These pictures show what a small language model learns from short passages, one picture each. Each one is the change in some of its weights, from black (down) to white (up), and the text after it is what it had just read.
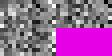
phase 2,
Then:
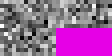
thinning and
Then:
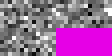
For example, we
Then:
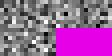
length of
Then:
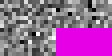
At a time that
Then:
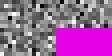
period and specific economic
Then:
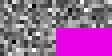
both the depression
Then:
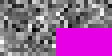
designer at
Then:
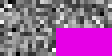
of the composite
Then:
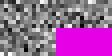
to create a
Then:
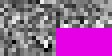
and treatment with
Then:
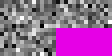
between GPA
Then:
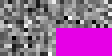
are present,
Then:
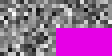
after induction
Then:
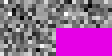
working R model
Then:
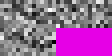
to store the
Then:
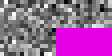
as CPM
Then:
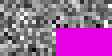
Wang Y,
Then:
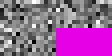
in emerging
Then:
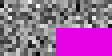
noses in
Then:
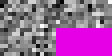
mites that
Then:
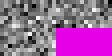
fixed point
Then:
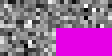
are found at a
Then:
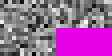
are quite
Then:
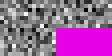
introduction of
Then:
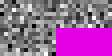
specifics of
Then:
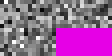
PX test
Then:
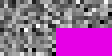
environment impact was very
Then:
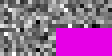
filters are also
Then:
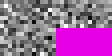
than in the other
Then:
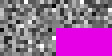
The members
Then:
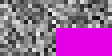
rate due to
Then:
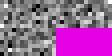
size are set at
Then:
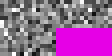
They were then
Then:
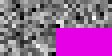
rings of A
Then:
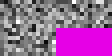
tourism development
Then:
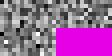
English and
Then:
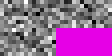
In this process the
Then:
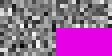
formation of
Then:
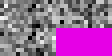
at any time.
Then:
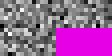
FC. It
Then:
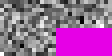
and combining
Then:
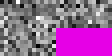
moderate to
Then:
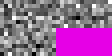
Mean in
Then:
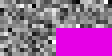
when wireless
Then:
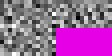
groups of participants
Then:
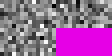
preferred not
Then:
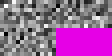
codes for
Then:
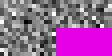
one month of
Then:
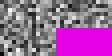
and the relative
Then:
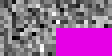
great example of
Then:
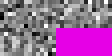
can profoundly
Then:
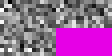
of the frequency
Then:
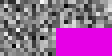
to the use of
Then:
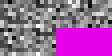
studies showed that
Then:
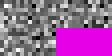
finite size
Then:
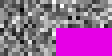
awareness and
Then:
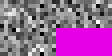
a class of
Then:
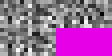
market value of
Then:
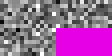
Status and
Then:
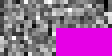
axis of
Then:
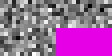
erratic data
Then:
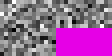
not really
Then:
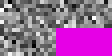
of the different
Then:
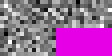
than negative
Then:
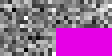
However, understanding
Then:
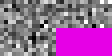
for personal
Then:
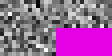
done – how
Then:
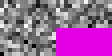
are in the
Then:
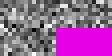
on NPP
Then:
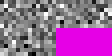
thanks to our
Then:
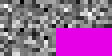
predictions based on
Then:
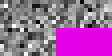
parameters, would
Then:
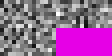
the chief
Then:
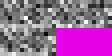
these values are
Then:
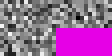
Example of
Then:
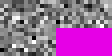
and characteristics,
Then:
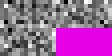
as a result of
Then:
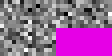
make up the
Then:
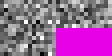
this paper, we
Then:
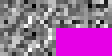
that can become
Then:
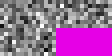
or dynamic
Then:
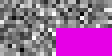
skilled and
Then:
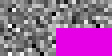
describe the
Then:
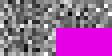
followed by a
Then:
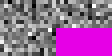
as the input
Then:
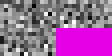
by the local
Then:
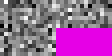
p or x ,
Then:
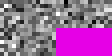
and there is a
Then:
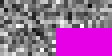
the conditions of other
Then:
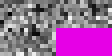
The optimization process
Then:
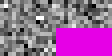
we build a
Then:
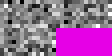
related approaches
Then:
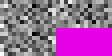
if the value of
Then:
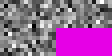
in Tamil
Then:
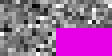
model tree,
